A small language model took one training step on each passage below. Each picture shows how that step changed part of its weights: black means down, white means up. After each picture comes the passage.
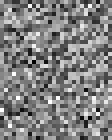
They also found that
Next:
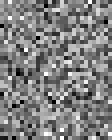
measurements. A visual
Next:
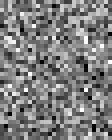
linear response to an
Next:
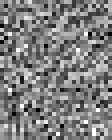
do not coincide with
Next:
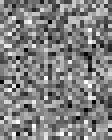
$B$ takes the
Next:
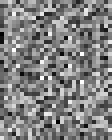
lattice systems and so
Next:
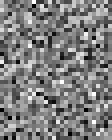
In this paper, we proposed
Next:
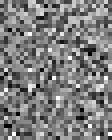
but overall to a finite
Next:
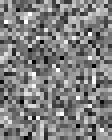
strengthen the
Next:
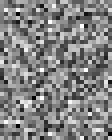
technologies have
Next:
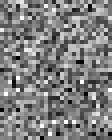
fluctuations in
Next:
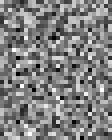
reduce the false
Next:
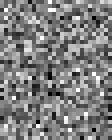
ranging from 6 K
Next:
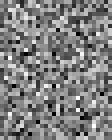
further polymerization is
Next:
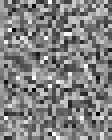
The authors would also
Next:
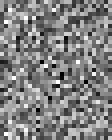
assessment providing a
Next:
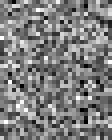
linear updates that
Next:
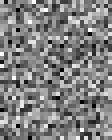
Bayesian models of
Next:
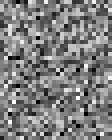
signature, is described
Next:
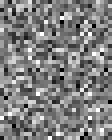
Loop Quantum
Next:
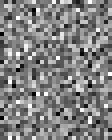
al.}, Phys.
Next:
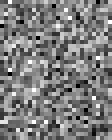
values computed in step
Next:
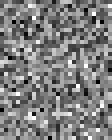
of durations"
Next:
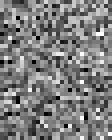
could not be observed by the
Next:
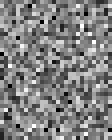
or steadily
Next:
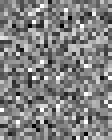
turns out that the
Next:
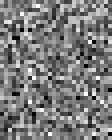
velocity on the set $\cal
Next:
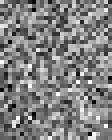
each $k \in
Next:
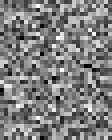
value of the spin along any
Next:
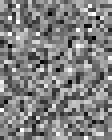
again easily
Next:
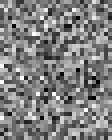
dual description of a
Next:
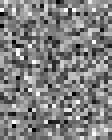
deducted for
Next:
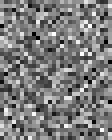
for Schofield's
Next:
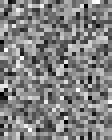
describe the positive
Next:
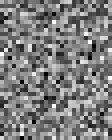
for about the same wall
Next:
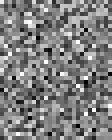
H. Han,
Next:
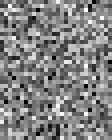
solutions is of considerable
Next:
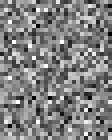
Mathematics and
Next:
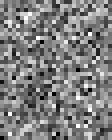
strength as input
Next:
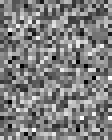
of the transition is at the
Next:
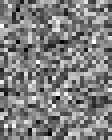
filtered voltage
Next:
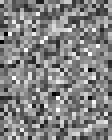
of different types of quantum
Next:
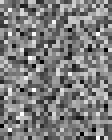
to identify to what
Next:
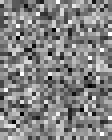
of simple product
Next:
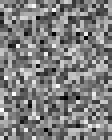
measurement exhibits
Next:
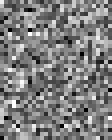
a standard procedure
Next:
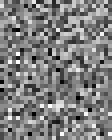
This is important in the
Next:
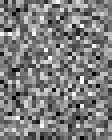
{} {\bibfield
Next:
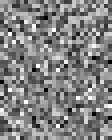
subtracting the random
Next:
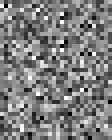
SoC of the
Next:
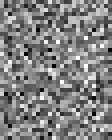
For higher ratios between the
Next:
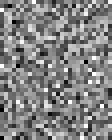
facility IDs
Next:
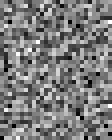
of other traffic
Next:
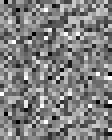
{The Journal of
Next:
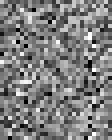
$\dot \psi$
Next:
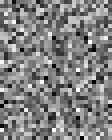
with a known complexity
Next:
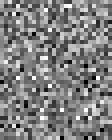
The observational parameters are
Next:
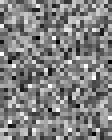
multiple frequencies,
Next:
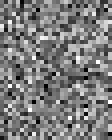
and E. D.
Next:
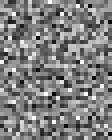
observed field rotates as
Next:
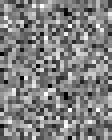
outputs an
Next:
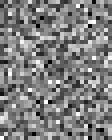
thermodynamic and
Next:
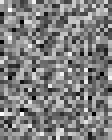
accommodated in the
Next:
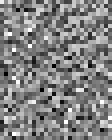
fabrication of an
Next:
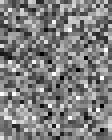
to be very useful
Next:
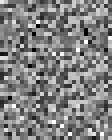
the usual statistics
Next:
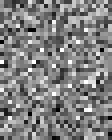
is obtained using objects
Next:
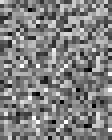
the vacuum energy
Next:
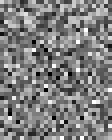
remain unchanged
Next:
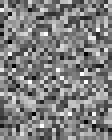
weak for small planet
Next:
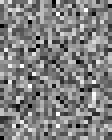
larger polymers are
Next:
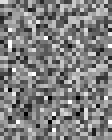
the process, however,
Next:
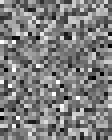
the radio jet and
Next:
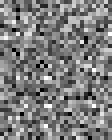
from its formation in
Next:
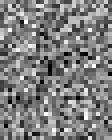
dynamics. just like
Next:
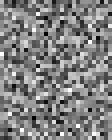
5 is our conclusion
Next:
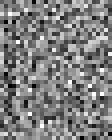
\textit{at each
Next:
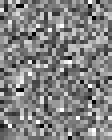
The explicit expression
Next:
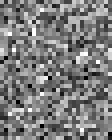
and $\gamma^2$
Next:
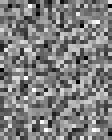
observe that source
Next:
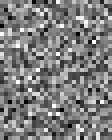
of meta-information
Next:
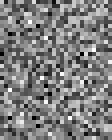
AB when the photon
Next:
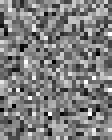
up additional GPU
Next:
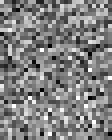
in the two arms
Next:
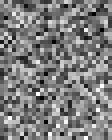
other up to the time of
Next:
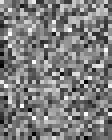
to interesting and
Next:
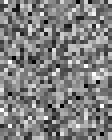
is emitted at
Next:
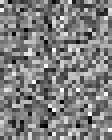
long R\&D
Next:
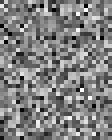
external fields play
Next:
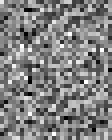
a few types of
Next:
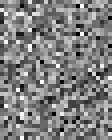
role in quantum calculation
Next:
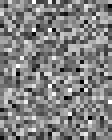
Science) beamline
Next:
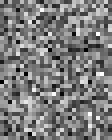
and $\varepsilon$ is the
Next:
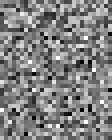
matching between the
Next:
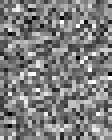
local Lorentz
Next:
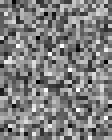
with 3 equivalent
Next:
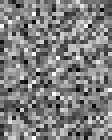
more than double and
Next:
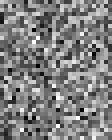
unbounded one.
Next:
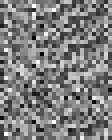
particular representation. }
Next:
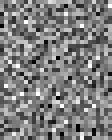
align several
